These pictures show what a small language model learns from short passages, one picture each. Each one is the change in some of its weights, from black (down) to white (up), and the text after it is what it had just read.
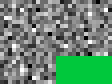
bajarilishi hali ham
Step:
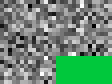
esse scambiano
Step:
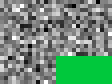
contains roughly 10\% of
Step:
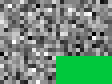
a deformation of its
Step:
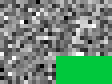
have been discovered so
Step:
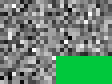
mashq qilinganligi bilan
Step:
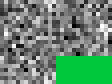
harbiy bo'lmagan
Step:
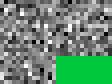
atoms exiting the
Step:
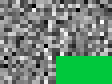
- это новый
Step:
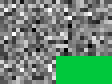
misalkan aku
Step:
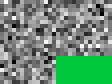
E. **Relaciones
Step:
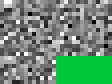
было необходимости
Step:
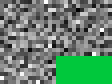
tanlanadi, masalan,
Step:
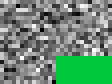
can now be repeated to
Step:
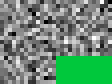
only within a limited range.
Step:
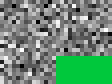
se estabelece no
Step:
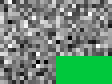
a half-wave plate
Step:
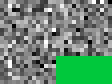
в своей спальне
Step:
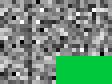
of studies has been performed on
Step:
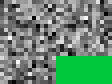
Adabiyotlar 1.
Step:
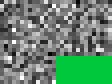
GNA, developed a theory
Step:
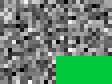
культурно- історичної
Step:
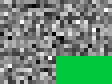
als de juiste, in
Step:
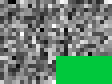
maxsus majburlov
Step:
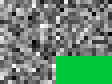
displays for the $
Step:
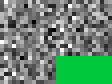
/ Пер. с
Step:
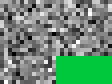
омиллар; -
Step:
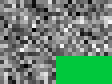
насыщения за
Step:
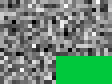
from ED 11 to
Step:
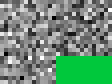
transformation is comparable to that
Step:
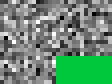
nm wide contact between the
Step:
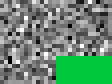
are commonly used as
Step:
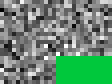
order to have a non
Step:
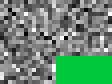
by the total digitalization of
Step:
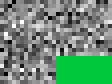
ring also consists of
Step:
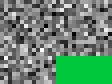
sifati yaxshilanadi va
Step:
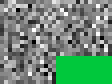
resultados e apresentação da
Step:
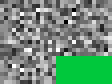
of the real component of
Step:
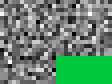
va hayvonlarning
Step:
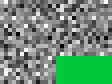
ularni o‘z
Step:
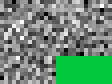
comparing household
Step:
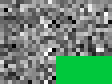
METHODS OF
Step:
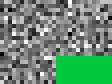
meski LMS dan
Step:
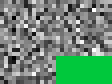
heated and was shown to
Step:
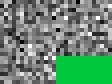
path-integral formalism
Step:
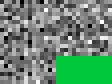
around the law of large numbers
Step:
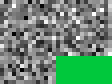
the workshop begins
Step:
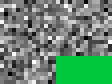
by charge-independent and
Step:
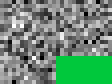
this filtering process are provided
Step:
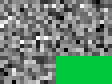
of peculiar evolution
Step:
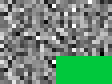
overview on the measured
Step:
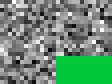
menés au cours de
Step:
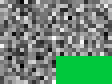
the events captured by the
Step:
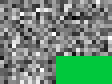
of particles in the system
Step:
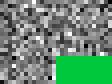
spectrum. Therefore, the
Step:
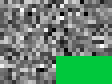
wave function. The large distance
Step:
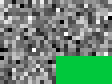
particles spread through the
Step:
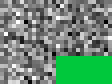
the much stronger emission of
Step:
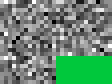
can also use the differential
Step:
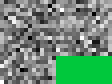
and suppresses the production
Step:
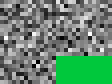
a } \mybra{
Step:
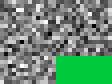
analysis reveals that the spectra
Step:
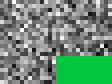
we compare PCA for the
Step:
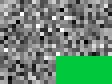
es nula la existencia
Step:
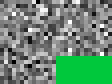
significant efforts to robustly
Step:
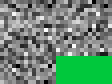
com computadores,
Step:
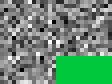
rate occurs at ${\bf
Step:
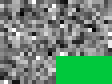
idée précise
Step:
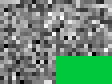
bozor iqtisodiyotining asosiy
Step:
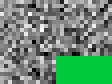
Access to Care for
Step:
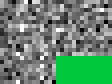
different temperatures can be scaled
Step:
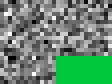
used to examine the
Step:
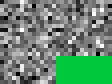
mantener en buen
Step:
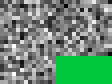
Umum (PU)
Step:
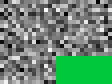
approach reduces device energy
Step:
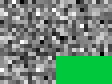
The impact of new technologies on
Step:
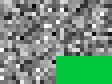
y para el diseño
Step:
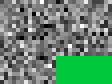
o Camarón es
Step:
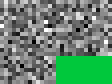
esta fecha es también
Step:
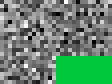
pair will still dominate the
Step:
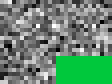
pulse, on resonance,
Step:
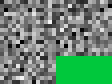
badiiy ifodasining
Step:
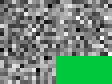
importance of technological
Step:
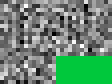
sc phase as compared to the
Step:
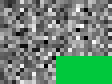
is reviewed. One-
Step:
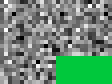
de Fiorentini e
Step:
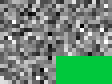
which way our theorem
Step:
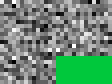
\left(\beta \leq
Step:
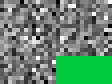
Bu kabi ilk jamiyatlar
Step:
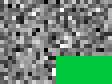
usullarini ishlab chiqish va
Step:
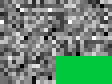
accuracy. In other words,
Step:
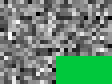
très loin
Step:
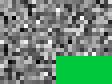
external momenta as shown in
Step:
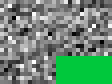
is, which satisfy
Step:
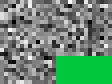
\approx \frac{\Delta
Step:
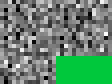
trabajo la relación con la
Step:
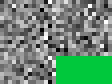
виконувати завдання
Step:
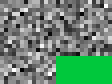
to substitute this value into
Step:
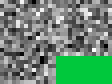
to be the renormalized
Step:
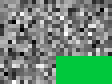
в открытых
